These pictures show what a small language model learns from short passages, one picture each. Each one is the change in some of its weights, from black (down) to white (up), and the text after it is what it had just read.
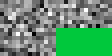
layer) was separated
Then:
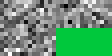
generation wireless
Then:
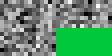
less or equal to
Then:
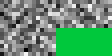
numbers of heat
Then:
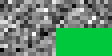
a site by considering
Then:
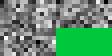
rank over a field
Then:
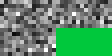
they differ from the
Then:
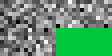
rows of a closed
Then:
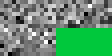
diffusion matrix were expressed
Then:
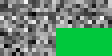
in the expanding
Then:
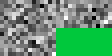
frequency response of the
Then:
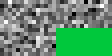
the need to
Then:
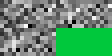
Lagrange radius
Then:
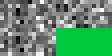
a natural transformation and
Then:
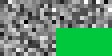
schematic of
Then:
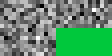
performance. On the
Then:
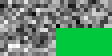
the consumers through
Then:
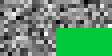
close to the price
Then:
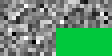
terms of the form
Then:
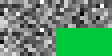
it. We
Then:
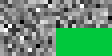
Scanner along
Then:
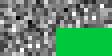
particular, since
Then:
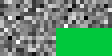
any distribution, the
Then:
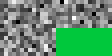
of extrapolating
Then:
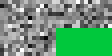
averne a
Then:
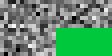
although SVM
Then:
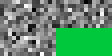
belongs to the Lipschitz
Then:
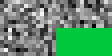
optimal convergence rates in
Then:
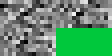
their strategies,
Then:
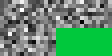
previously in the
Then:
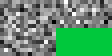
is the formula Euler
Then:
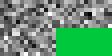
duration of the
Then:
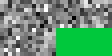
w)$ such that
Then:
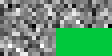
> range of distance
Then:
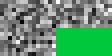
good planning, and
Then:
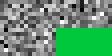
plotted as closed
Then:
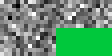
terms} As it
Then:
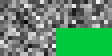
via a transformation of
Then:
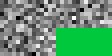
translation, edited
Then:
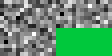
these same choices of
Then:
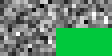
literacy in India
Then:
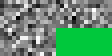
this scheme, the
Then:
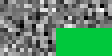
$ u $ and
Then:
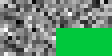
reduction and calibration,
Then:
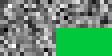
asymptotically like the
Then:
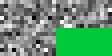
and without fire
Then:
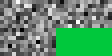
act on the Hilbert
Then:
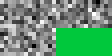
and analysis of
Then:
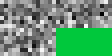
and other businesses
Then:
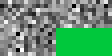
the presence of fine
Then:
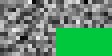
compared to the first
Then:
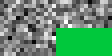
action, which will
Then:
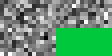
several cafes
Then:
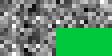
not want challenging
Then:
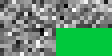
freed of
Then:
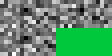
to implement. In
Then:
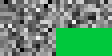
Treatment of
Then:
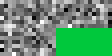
and there exist
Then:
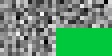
arrows illustrate
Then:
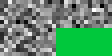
its $\mathbb
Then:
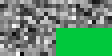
to combat it
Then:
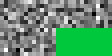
time is measured in
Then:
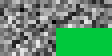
is to introduce the
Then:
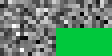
to a category.
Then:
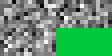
understanding is consistent with
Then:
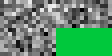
requiring deep analysis
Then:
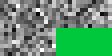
2 primary studies,
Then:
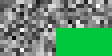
have often observed in
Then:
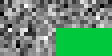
stimulate a rise
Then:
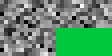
away from this
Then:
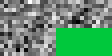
well-defined quantum
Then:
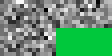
result of neural
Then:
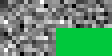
$ L$ the
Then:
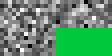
the inequality defined by
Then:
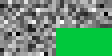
the highest potential
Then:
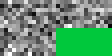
the bridge output
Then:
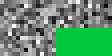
with the data above
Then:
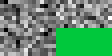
For the error of
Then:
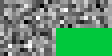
driving atmospheric
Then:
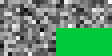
to create a pair
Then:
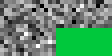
simultaneous equations with
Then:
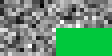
scenarios and we introduce
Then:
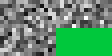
skills” (M
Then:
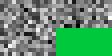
of different colors
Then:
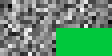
session exhibited
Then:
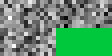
overwrite their
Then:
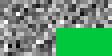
we describe our underlying
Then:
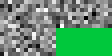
a function of phase
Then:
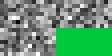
over independent translation and
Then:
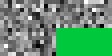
EU Regulation
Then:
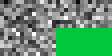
homogeneous of degree
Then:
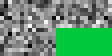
and ocular
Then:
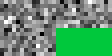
bars'} where
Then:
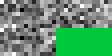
patch and they can
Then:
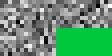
projected parton wave
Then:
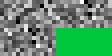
uncertainty in the evaluation
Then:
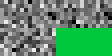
in {\sc Theorem
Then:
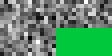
(Extended Data
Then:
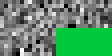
models were studied in
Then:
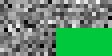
y audio (ver
